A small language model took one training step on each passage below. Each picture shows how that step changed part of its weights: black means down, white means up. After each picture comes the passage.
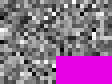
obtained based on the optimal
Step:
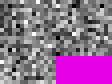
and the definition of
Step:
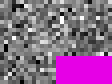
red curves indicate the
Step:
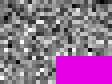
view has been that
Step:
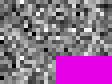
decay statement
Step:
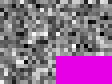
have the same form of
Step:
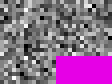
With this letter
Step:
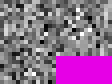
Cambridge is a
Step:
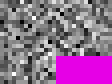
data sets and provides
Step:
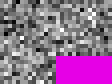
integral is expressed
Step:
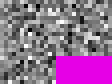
be accessed in some
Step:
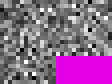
may be comprised
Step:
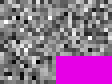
a decoder, which
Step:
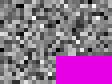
BHF EOS
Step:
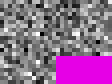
FT of the image
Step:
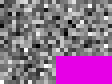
the type I error
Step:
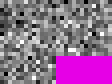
that we already
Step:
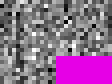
the bulk of the
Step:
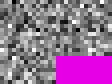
half of these are
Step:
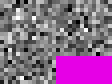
overall uncertainty
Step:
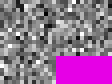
All values are in
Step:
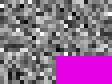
subplot compares
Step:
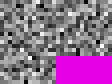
MPCs not only
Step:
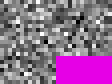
then either increase
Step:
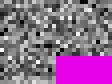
given $M$ as
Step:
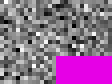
attract, while
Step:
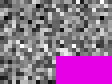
iterations and
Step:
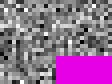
the magnetosphere
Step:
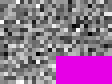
absence of scaling at
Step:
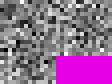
shall see in the
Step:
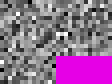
a noticeable surface effect
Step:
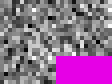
average mutual information
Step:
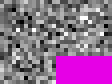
over all possible measurements.
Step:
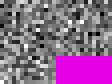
the process in perturbative
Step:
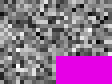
step. The calculated
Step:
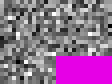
linear summation of
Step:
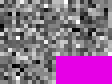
the matrix elements (for
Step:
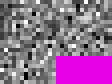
and meson,
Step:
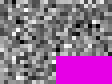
this work. Further,
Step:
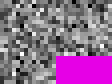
one spatial dimension
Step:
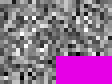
no more than found in
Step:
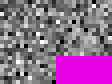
depicts the
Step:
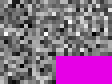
energy is approximately
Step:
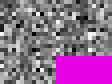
as the average of the
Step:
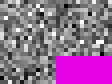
and experimental progress
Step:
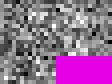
anatomical region
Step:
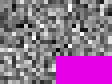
mass distributions both for
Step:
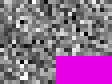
for fixed-sized
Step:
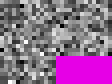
with null dust described
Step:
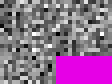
the probabilities of
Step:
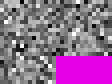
projects the image
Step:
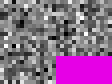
shown in Fig. 6
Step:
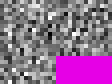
a two-dimensional model
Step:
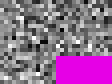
device seems
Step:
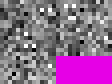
would be equivalent
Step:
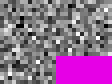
poor ductility
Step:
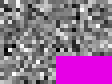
DFG Center
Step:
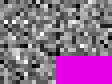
Since the ligand
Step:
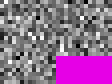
open a door for
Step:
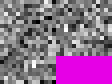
process of entanglement
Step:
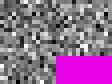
for differential distributions.
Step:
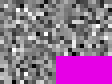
In this paper, we
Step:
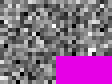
is the subgroup of
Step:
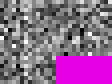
to derive upper
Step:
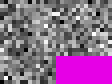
factor as a function of time
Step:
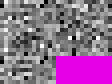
itself''. The
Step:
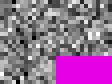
large perturbation.
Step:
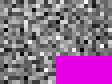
{author} {\bibinfo
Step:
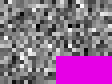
transients in our
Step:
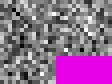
subspace which shows additional
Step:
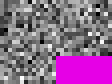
angular momentum via
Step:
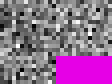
that the highest
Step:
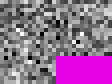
to obtain reliable values
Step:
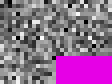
of disorder. The
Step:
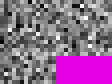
an $m$ qubit
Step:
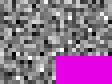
this space occupied by
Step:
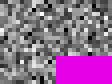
{\bf Value}
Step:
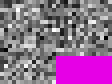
of Iapetus'
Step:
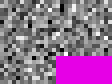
method of multipliers
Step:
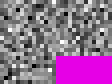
axes is selected
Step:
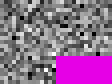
must be taken into
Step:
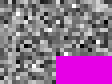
ii) Varying
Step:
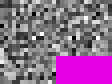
index. The
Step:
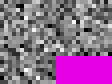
Such windows
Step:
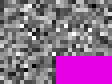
metric, and the
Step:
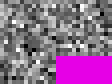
After we set this
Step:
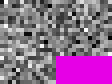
from offloading.
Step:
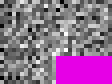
the higher order terms of the
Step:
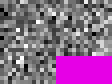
can generate a complete
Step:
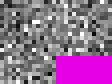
of this result for structure
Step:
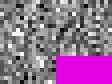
Mass conservation
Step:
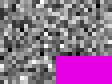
diagrams. Fig.\
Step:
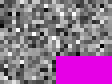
theories with magnetic fields
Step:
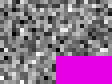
use crossing symmetry
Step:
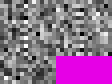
0 0\right\rangle
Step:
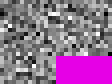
dominant regime.
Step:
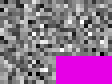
Here we explore a
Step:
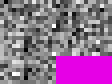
the NOT and
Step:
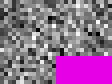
along a position angle
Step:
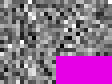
To showcase the power
